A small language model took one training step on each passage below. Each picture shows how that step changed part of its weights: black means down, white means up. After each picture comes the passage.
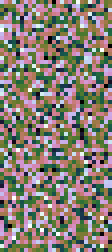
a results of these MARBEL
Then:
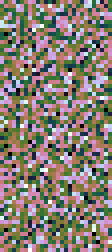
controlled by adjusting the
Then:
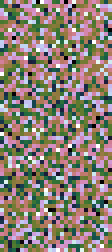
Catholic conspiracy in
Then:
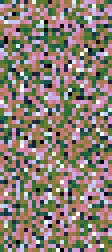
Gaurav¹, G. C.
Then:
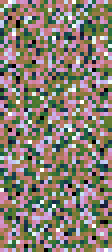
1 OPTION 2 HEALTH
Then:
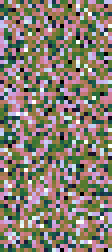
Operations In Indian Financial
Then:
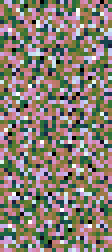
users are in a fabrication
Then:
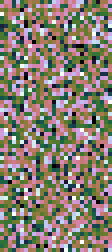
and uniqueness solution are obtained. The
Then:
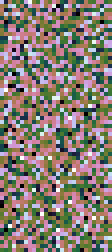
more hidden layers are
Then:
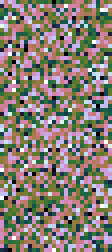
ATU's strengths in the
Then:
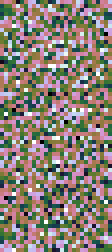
any contamination risk. In this work, we
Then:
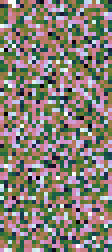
proposed inverter configuration used to
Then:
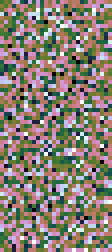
leucine supplementation. Dietary
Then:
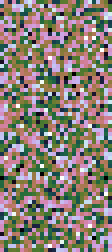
of clear preoperative localization of
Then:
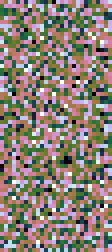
room and start audio and
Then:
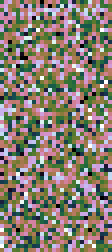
bovine trypanosomosis in
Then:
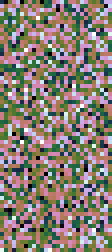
choline chloride led to a
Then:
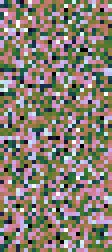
and density of sediments from
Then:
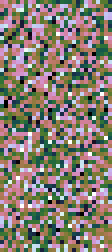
lenses was performed on the same strains
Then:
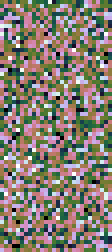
and Food Science, University College
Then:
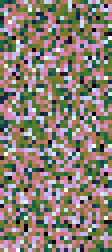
time. So, the industry,
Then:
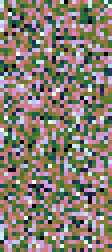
Some fresh light on the subject
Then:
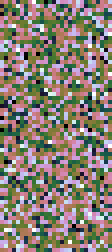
the culture' in the least wealthy
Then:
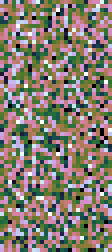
completely satisfied either with
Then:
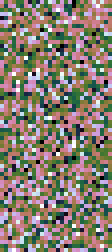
none"> • Consider each
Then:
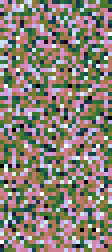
of the questionnaire meant for the ward
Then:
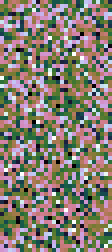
modest role in reducing survival rate
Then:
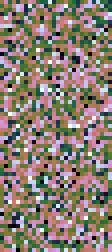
and Rician (RC) fading
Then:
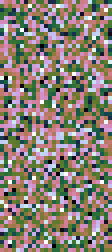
integrating differential diagnosis,
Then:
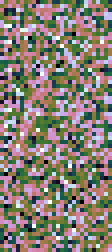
research questions. The results revealed that
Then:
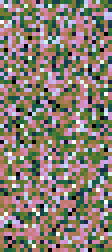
healthcare sector must respond quickly to
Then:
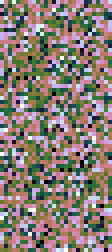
the indicators are important for the work values
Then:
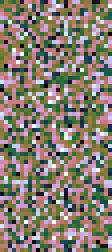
strongly controlled through the
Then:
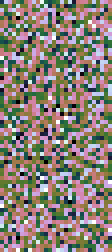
input variables were pH, temperature and initial
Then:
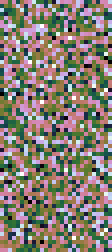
the parallel corpus database
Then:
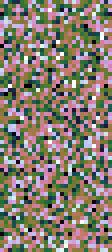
any time [1], [2]. Most of
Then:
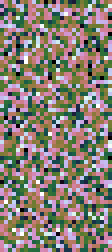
the JRY was implemented in three
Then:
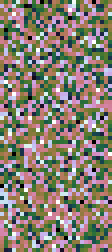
Moderated Organizational
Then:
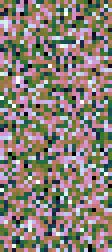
spans [19]. Including score
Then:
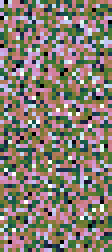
However, the impact of automation on different
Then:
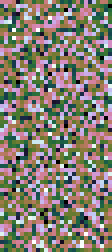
black, long, hair-like
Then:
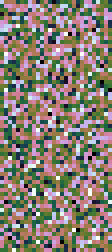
emotional content of stories and the
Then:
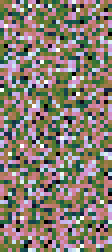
cascade of events leading to
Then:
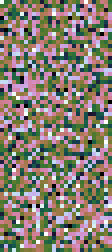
and compared with the age-matched
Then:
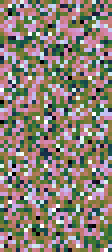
phase consisting of a mixture of
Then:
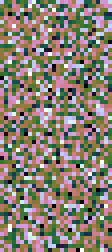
acetate solution at room temperature for a
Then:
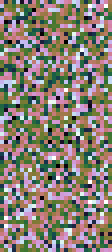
a consequence of illicit oil
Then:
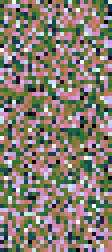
Traumatic tympanic
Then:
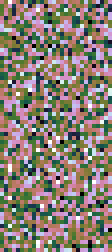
XGBoost), research method, evaluation
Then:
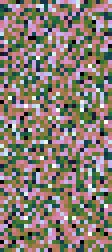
” (RI 3) Another
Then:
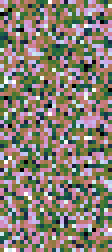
be published without being linked to
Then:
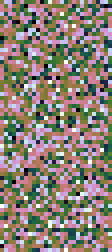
consumers realize the importance and performance of major
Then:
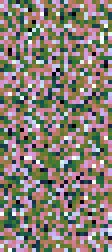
or Persian title. The famous
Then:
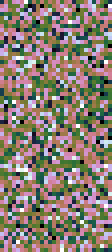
Chemistry, Indian Institute
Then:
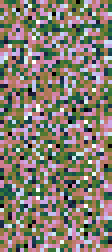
more than 2000 tonnes of
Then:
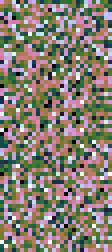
dry-dock. The natural
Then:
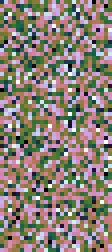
K (Continentality), L
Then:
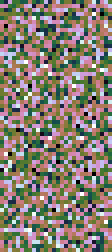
squares adjustments, and
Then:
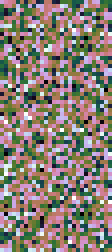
data. However, the last decade
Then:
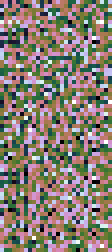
involvement scale had good reliability and
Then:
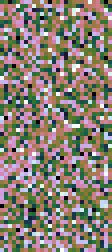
Porous groundwater in the
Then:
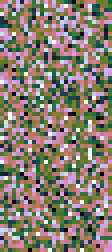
with other life-threatening
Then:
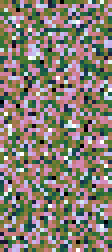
participate to one discussion/workshop
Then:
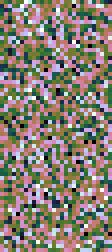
commercial vinyl paint, both
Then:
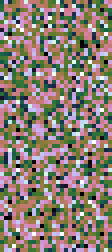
their common impositive ideal, both
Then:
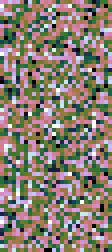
engine housing. The cam profile
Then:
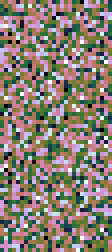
on extracting the word and the
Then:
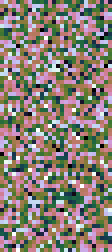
net banking has become a common
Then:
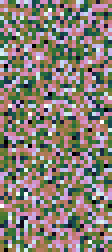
ABSTRACT The technology of
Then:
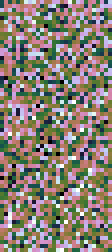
involves the design of data model/ERD
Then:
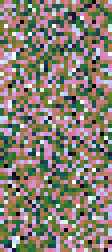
(50 ml) of ceric
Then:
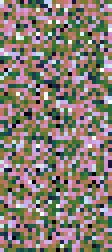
coordinates of M , namely
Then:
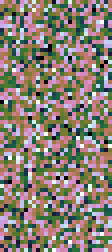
a correlation between TAN infiltration
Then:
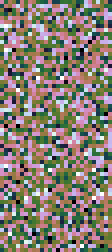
reviewing the article. They have
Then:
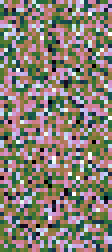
stabilization in the soil,
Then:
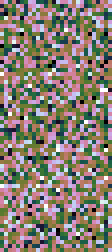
the “pedagogic.” This,
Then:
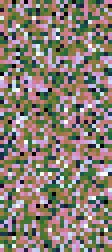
Confidence interval; RR:
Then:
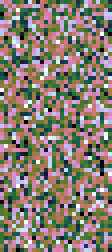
socio-economic status are
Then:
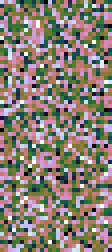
Over 3,000 students are trained in
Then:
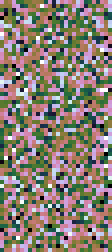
State. RESEARCH
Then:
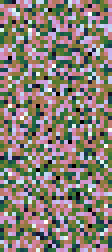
actual application is proposed in this thesis.
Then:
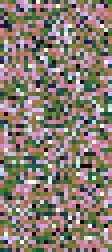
resin restorations the most important problems
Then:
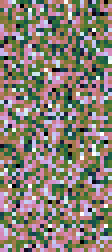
bare topsoil. The dates of the
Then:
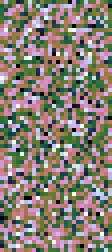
are used in this manuscript:
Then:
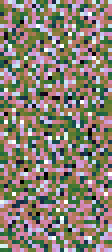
out using two software packages:
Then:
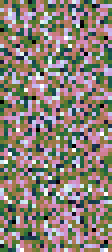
– 70%) shows a situation prone to
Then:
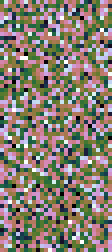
Contact Information: Gregg
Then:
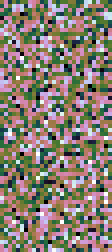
of publication August 24, 2021,
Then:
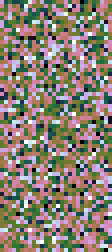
the Church of Santa Maria
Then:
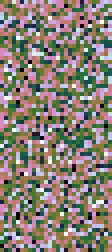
collection as a function of overall collector
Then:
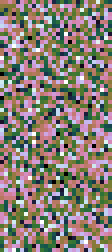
with risk factors including a history of
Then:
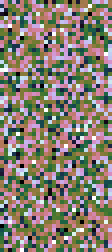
the schools. It was concluded that
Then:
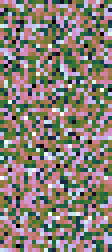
to discuss common questions and questions of each
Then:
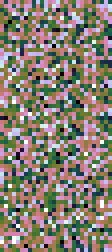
significant. This suggests that married
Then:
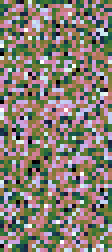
are essential for creating customer
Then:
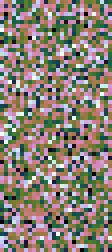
national infrastructure and bring it to
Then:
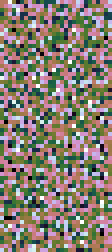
example, we might say that a man has
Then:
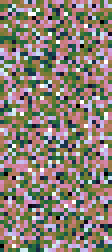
connect pedagogical theory with
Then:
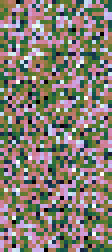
also presents the strategy for modelling the
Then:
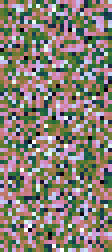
feature map is then input to the subsequent
